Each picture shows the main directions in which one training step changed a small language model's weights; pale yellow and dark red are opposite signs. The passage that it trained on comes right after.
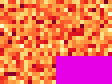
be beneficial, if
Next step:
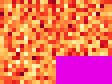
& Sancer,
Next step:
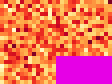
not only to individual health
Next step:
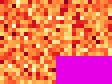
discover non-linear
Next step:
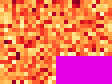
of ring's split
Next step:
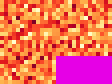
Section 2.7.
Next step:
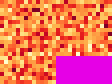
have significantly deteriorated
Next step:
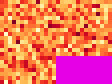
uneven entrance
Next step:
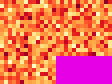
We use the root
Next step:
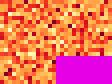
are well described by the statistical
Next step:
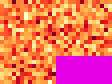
in the first class have between
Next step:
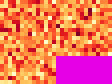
overarching inferential
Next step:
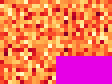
reaction is linked to
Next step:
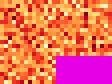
further shows that, under
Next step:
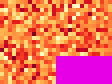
revealed significant distinctions in
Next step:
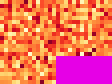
the air to play a
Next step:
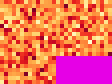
overcome by the introduction
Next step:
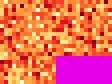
namely the need to perform
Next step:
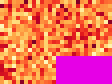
the other quantities of
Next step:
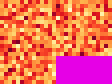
plant management optimization.
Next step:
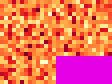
and measures of AI
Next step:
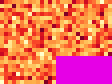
181 \reference
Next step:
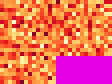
depends on the ecological
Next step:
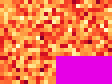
is very similar in the two
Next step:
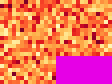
the scattering amplitude.
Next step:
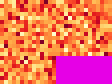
$L$-dependent features
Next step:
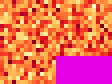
of paper I used the
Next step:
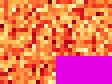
designs. Among
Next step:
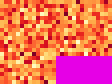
profound understanding of life
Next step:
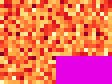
5. Minimise
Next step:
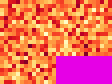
equals zero at some
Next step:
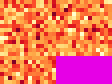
cm} One geometry cannot
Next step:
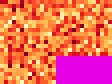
| | Few times a
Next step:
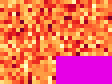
for instance, increasing the
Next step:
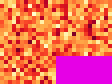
MPS wavefunction
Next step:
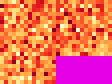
\left(L -
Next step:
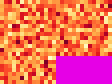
changes. Clinically
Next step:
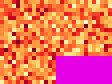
arc. As Fig.
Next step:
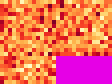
layer is updated according
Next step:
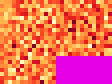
is nearly uniform
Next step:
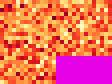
edited by Kate
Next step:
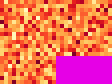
that obtained in the absence
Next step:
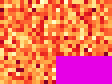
70 Gy based on
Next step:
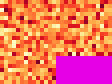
nerve are deep to
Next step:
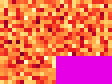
inlet: - The initial
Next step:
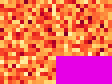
crucial for the dynamical
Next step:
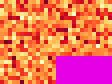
$r$ in such a
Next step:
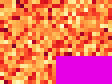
$\pi$-band structure that
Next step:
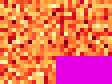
after an operative procedure.
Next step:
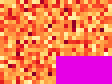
We then define the dataset
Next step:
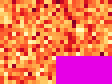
of the mean free path
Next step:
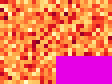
narrow energy range associated with
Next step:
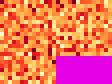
policies, including the
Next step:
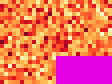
out on the structure of the
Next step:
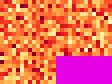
interactions with other virtual
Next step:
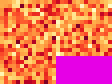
remains much to be learned
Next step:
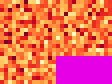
SMEs in several countries
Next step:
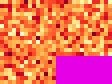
the PtNP
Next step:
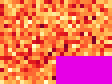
currents are defined in
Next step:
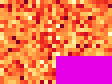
the threshold for model selection as
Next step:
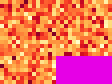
the user), as in
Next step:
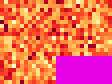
that the peak value of
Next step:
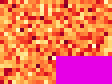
every site. If there is
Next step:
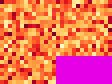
local minimum. The process can
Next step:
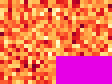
German original has a
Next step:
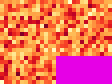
and Kienko in
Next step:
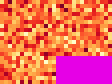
poor state of the health
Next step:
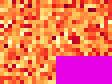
rates for the {\it
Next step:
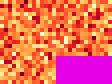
the degenerate magnetic
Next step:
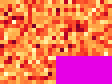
shows a steady growth
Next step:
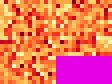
stress $\tau$ on a
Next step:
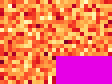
decisions, are suitable
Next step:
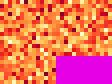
general slow-roll
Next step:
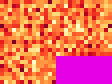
be inhomogeneous
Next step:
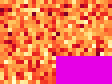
to Pediatric
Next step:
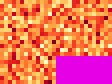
and exception handling
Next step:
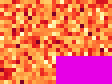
using simplified models of the
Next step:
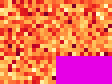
was calculated using eigenfunction
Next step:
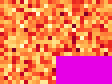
beam splitter, for
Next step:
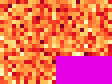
lowers both the quality and
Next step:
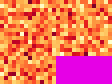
According to them, it
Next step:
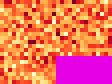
by holding the atomic
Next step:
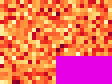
it if we strengthen
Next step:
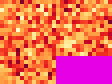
students studying different levels
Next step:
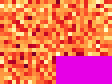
different ecosystem factors
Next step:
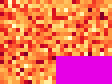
distributions, their capacity
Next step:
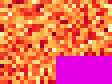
can influence and inspire
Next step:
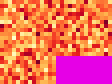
datasets, data access,
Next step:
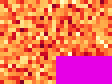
occur depending on the
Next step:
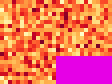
of samples is smaller than the
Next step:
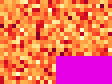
5 students are categorized
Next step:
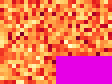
Causality Test:
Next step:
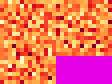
seen, following the general
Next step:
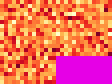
it with the baseline
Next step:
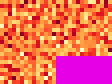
the point-spread function
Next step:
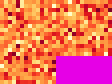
point defined by the poles
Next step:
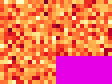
residing in the rural
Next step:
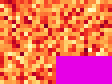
+ \Sigma B-
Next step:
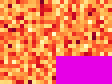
ionization parameters, and the
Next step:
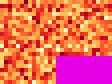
the number of frames
